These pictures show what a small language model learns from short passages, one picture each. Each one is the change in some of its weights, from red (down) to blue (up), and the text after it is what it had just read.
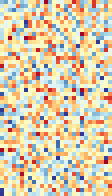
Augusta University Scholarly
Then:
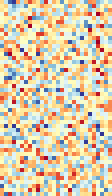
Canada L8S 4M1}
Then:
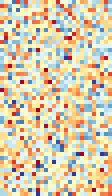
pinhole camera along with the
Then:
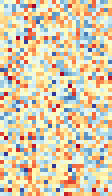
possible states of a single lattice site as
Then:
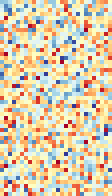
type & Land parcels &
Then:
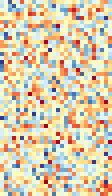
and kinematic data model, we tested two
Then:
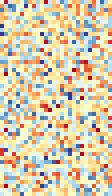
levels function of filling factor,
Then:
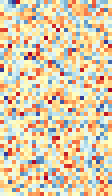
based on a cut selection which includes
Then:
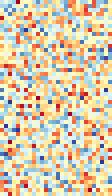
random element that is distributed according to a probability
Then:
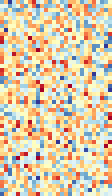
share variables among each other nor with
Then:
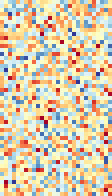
albeit not removing completely, the
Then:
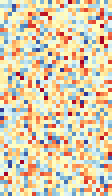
model is determined by the Hopf
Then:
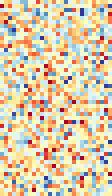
thus we indeed have that $\theta_-$
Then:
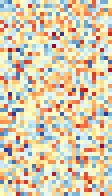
of fixed length $w$. If the distribution
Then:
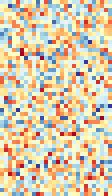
the values of the finite part of the key
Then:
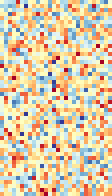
numerical solutions for the scalar field and its radial
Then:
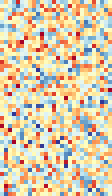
expected for finite temperatures according to the
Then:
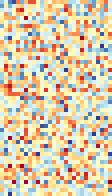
}(i\omega_n)$ refer to
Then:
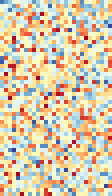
in Cartesian coordinates. Expand
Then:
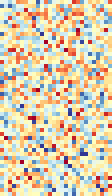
that it applies to all possible models of
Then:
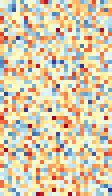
average starburst SED from the global
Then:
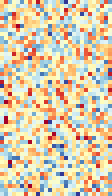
a quark. Surprisingly we have
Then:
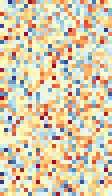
confirms that the optical properties of the
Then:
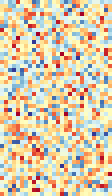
an educator-curated knowledge database
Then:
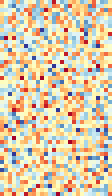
been integrated on silicon detectors as
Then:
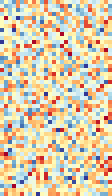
{\cal L})$ which after a partial integration
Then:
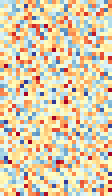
note the dramatic change in
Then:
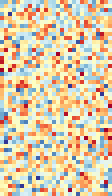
$x$-direction are at rest with large
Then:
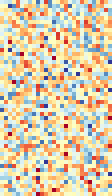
the entropy of bulk is equal to the entropy
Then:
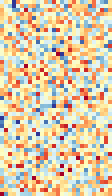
computed the averages for the regions with
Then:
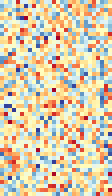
general, taking the partial derivatives,
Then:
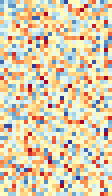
consider later, it is typical to consider an
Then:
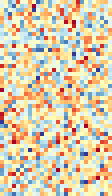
it hard to survive their
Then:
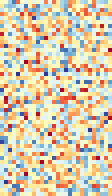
produced in electron accelerators in this region in
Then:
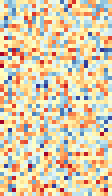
Applications, Athens June
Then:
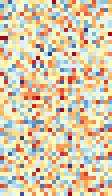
shift operator unitary decomposition approach was proposed to
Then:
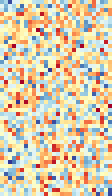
for restoring the gauge symmetry of the effective
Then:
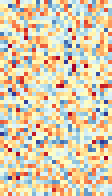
the number of nodes on the network that can
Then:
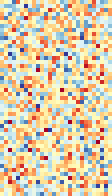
excited state can be eliminated using perturbation
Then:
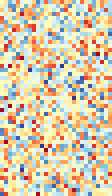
each component equation. Since the DDM algorithm
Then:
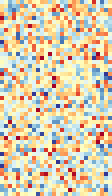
64. On average, by having a separate
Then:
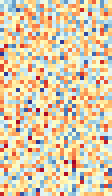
showcased with this choice. All the
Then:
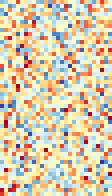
a given $\Omega$ differs for the
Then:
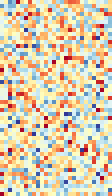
gauge fields $B_{\mu}^n$.
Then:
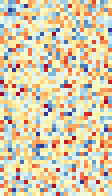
brane), embedded in an extra dimensional
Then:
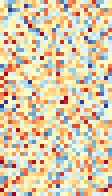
Stealthiness Assumption
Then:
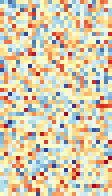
as a research tool for the field. In
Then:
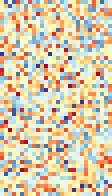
Our results indicate that download and social
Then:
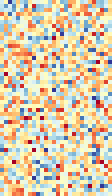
mechanism and the stau masses. Along
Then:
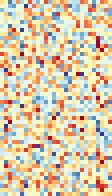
experiments such as TAO would therefore be
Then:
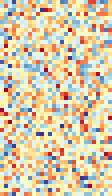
It is instructive to draw an intermediate
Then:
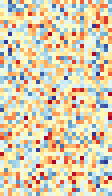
and NASA. STEREO is the
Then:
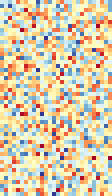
that a more common, but not optimal code
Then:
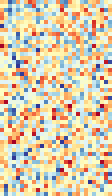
satellites amounts seven objects.
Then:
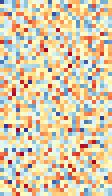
following set of ordinary differential equations:
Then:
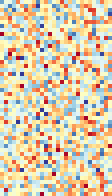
independent of specific Hamiltonians, and generalizes
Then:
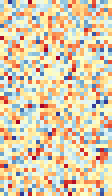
may provide a means of testing accretion physics on
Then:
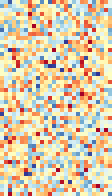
is proportional to the following factor:
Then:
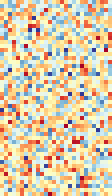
which are usually cannot be expanded in terms
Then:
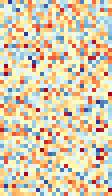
couldn't do it. 10. The
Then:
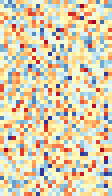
to Quantum Gravity}, Raptis,
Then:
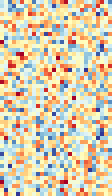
and quadrupole $|G_Q|$
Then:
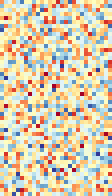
\label{15} \feqr
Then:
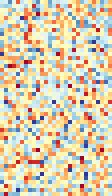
new class of scientific questions. Allowing
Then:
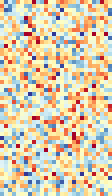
CONCLUSION In this paper the
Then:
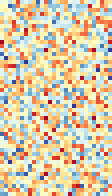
the purification MPO shows a divergence of
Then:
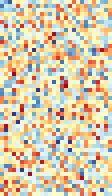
of Electrical Engineering, Chalmers
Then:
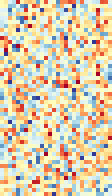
Ref. [11]. Full circles,
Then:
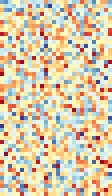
at Qatar, P.O.
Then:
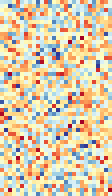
the dominant term (and where needed the next
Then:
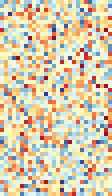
$p$ along $\gamma_i$
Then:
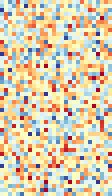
theory $S_A{}^B$
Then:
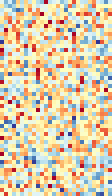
(100 ft) reached by
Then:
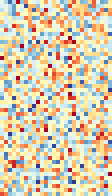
compensating for the capacitive
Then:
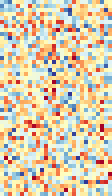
of unseen data to assess the generalization
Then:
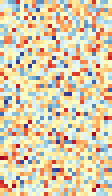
published in \cite{kim12}.
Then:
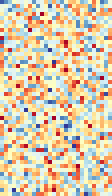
in the large top quark mass limit with the
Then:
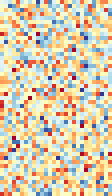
the hexagon corner (position
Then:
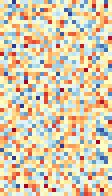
This causes SER systems to face
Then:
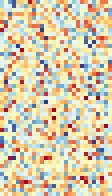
but eventually straighten out and
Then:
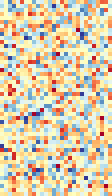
and therefore depend only on dimensionless
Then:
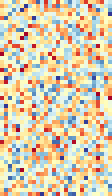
Figure~\ref{Fig1}, and rather
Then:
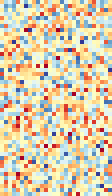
redshift distribution $n(z)$ for the
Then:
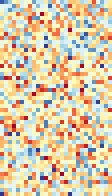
in $d$ dimensions is defined by the
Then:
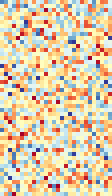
Echellette Spectrograph
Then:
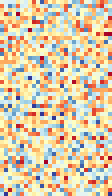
(\ref{eq:DA}) we may
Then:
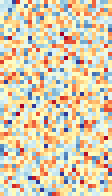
Fermi bubbles as well as of
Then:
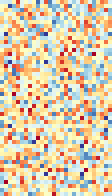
the propagator is shifted towards infinity as
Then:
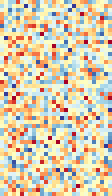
selectivity amongst mono-valent
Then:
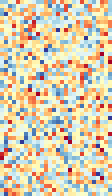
a $T^{1/3}$ dependence
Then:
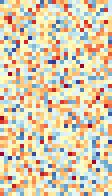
\begin{equation} MSES =
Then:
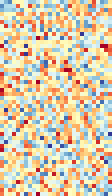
of the coherence length at zero gate voltage.
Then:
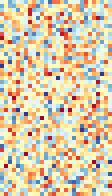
are transmitted via the best links, consequently
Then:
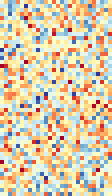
nuclear spin relaxation mechanism, such experiments could
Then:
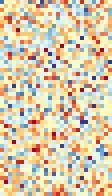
\gamma A^{\prime}$, followed by
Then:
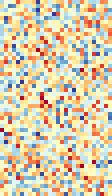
increasing system size. The physics is different for
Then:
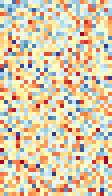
ratio with respect to the adversary who
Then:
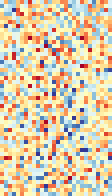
matrix coefficients do not exceed 10% relative to
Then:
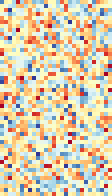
bubbles at small Reynolds
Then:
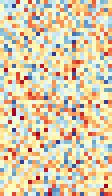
up to the Frenkel line
